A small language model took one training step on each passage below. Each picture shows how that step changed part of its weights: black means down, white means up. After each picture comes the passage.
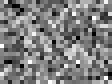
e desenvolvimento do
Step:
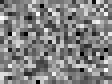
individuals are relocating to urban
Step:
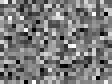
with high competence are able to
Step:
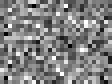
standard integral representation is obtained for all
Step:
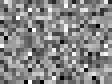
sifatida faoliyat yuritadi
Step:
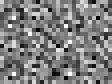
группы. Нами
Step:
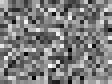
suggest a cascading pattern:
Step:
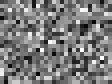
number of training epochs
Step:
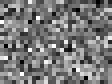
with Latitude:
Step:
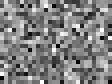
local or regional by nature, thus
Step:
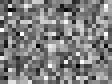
fundamental de 60 Hertzios
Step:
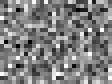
must also be present as the
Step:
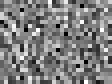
Data acquisition was guided
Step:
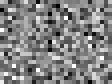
Wilson, R., and
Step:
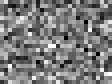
que é descartado
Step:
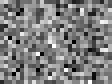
el total de exportaciones
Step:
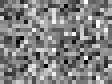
olishda eng avvalo
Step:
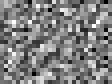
par la suite en proportion
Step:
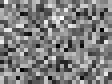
possible for the reasons listed
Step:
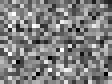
ser sólo un día
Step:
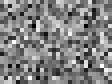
varying levels of peak strain.
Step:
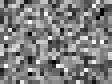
\left\{ \left[
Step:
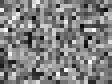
because the pointing accuracy at high
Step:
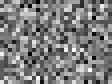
charge of the vortex beam.
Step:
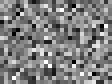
o Progresso da
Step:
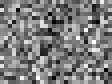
guiding, we expect
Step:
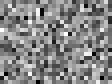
bo‘lgan jismoniy
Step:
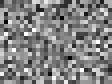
image of $A_i$
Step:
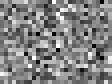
superspace may be reduced to
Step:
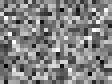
channel has an important role in increasing
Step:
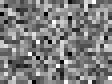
existence and ascendancy are
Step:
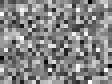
захисті прав і
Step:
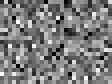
of non-perturbative
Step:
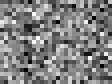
to be subdominant to
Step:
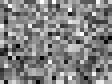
paper and comment on their
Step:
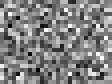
influence students' future prospects
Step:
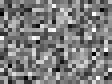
constraints while choosing the optimum
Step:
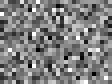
the encryption step, we split
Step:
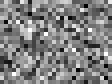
test sample size available for the old
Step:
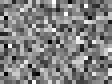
these criteria which make it suitable for
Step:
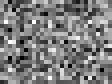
as empresas que não
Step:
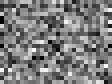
a simple mid-point finite
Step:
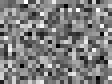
low mass main-sequence stars
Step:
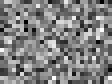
efficaces et très
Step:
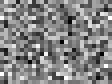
SLI's slow customer
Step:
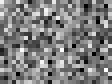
used throughout the paper that to lowest
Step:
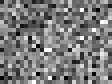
based cohort study.
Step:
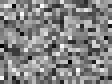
interaction networks, and correlation matrices
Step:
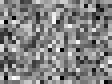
changing the phase state of the soil
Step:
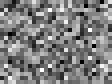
to the much larger size of the
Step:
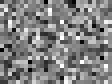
apply least squares to calculate
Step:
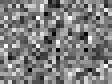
the required settings one by one
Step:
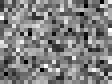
to interpret the feature contributions of
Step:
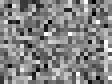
token vocabulary
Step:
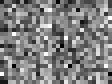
Nos capítulos
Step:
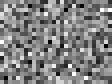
quantity would trend to a stable
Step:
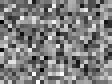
the back of the cylinder
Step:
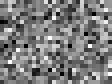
Extended Krylov
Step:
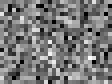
can be excluded from the
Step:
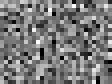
ijobiy rivojlanishini
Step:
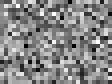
an $n \times k$
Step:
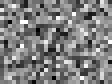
body fights the stressor in
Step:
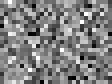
**On Bataille**:
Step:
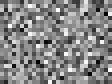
In Ayurvedic text
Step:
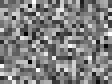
be capable of fixing
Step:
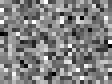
purely classical structure; hence,
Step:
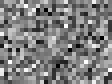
shows the respondents' distribution on educational
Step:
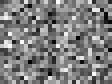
Qushboqov S.,
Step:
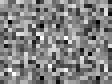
bosib olindi.
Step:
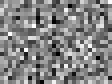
coupling strength. A detailed investigation
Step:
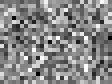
most existing studies on Arabic
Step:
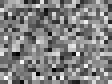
| \left[ \left[
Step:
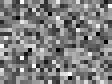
LR images used in removing
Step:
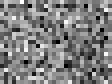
$D$ by more than a
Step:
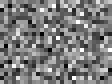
nature of electric-field- and
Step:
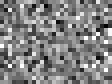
It is important to note that we
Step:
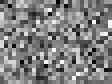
or any other infection in past
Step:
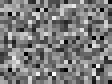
uchinchi shaxslar
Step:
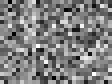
no es nueva para
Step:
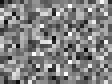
педагогика институти
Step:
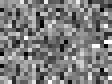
chiqarish va xizmatlar ishlab
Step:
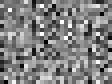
elde edilen veriler
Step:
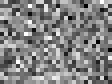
processing time for each request.
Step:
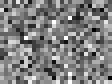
significant relationship between students' usage
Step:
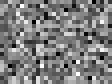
bestaan van een
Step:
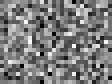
Bu demografik jarayonlar
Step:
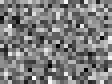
test, it shows that mixed
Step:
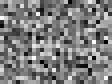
outbursts are derived as
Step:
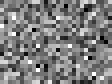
заключается в
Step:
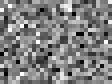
role and types of games in
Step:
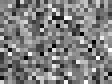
Тышлер –
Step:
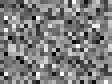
a manageable way, but
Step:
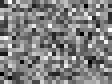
For this purpose, sequences of
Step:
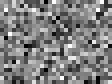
reflection, belongs to the
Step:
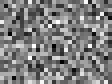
RR Recognition Ratio
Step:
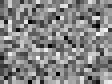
After Rationalism*. Studies
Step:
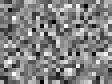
та дефіциту
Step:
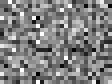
*Modern Science and
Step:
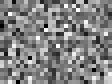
summary: Very important
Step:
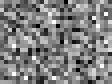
avançada, tempo
